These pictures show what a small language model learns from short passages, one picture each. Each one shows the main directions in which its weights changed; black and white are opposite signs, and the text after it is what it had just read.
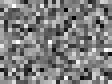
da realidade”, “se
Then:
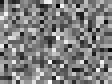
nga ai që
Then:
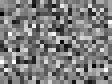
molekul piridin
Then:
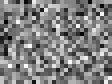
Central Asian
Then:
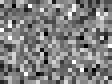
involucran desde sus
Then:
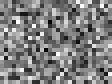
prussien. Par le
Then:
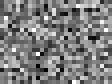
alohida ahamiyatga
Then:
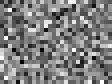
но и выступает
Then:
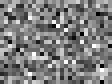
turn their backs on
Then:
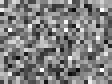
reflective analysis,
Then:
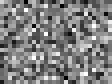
nije toliko
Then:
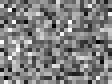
с красотой
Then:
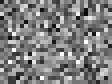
связанных с
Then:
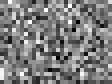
que se manifiesta su
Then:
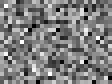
kerja perempuan
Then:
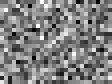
of the training of young
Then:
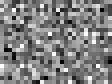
oilaning tinchligi
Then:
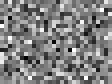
Несмотря на
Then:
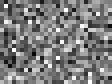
Buenos Aires) y
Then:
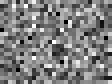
comum a todas as
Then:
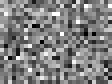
no combinan su utilización
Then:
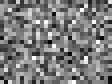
и рыбьим
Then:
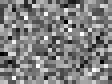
muzeylari raqamli
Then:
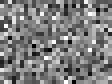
ko‘rsatadi hamda
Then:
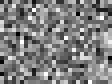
**U.S. National
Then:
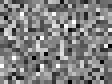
académico Diversos
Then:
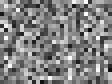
er winst tussen
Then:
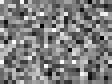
*E. amurensis*
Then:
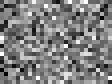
PME du financement
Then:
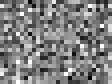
soni 120ming,
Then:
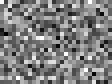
pemasaran produk dan
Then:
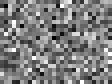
Der Einkauf
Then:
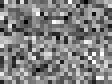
maydonga chiqadi.
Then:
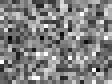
ataladi. Xarajatlar
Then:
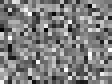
1 CV % Зразок №
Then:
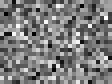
eigen beheer
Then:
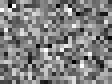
terbukti dapat
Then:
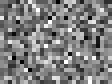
um site específico
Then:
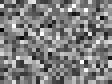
du e-commerce au
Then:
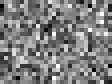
180 ming nafar
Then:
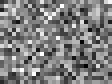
presencia de leño
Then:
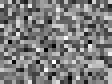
tashkil topgan.
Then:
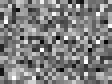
ta'limni birlashtirgan
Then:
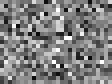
W budowaniu
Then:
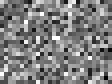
por la sobrecarga y
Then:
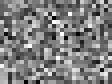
nowe stanowiska.
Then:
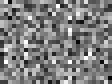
kegiatan belajar
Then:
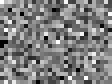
қатъи назар
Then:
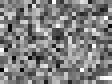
ecou neperturbat
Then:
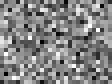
до виникнення на
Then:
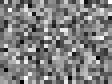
На внешних
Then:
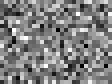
la región de 400 a
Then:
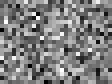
Respostas às
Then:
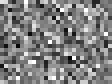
van zijn diensten,
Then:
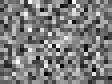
de esporte e lazer
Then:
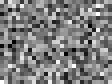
channels hosted on
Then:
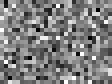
el uso de recursos
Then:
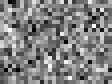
resultaten en conclusies
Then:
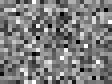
dan pencairan
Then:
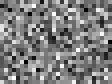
редакторов //
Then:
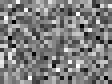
to'liq holda
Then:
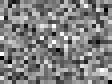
rejalashtirish; -
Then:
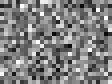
dreiging. De
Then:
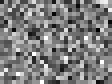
общения, роль и
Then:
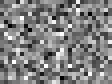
Aletan et Kwazo
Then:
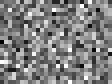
ер кадастрини
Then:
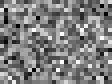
Decisión Motivo
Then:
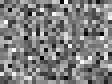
видов *parvus*
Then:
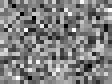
S, Algün Ü,
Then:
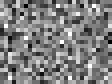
Tagliabue –
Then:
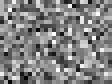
veri toplanmasını
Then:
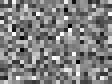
Формування компетентності
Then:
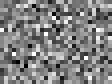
resolve problema.
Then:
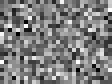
барҳам бериш
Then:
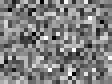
С. Буко,
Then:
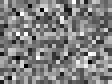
trazendo de volta os
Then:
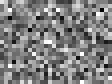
well as the labor
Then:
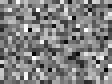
qiladi. Bu xom
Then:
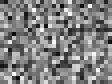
uso problemático, si
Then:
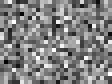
outing narrative is as
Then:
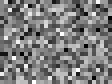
неделю — 40%
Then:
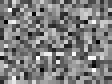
заходи з інформаційної
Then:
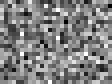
o'rganish muhim
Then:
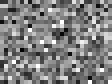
Si lo desea,
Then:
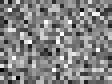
в соответствии
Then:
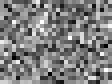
harmfulness of
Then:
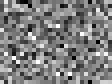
trabalho após
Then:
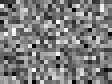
kewenangan daerah
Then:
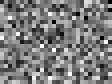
Mukoffi, A.
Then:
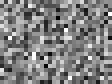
установления нового
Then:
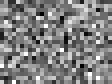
4. Finansal
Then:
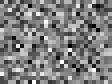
ученых - на
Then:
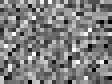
geografía. Tomando
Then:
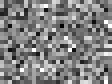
va malakaga
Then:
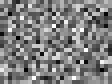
proyek, atau
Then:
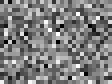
существование или
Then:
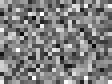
mein Mann hörend,
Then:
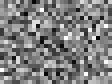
autoriteit kan
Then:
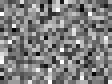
200 ming gektardan
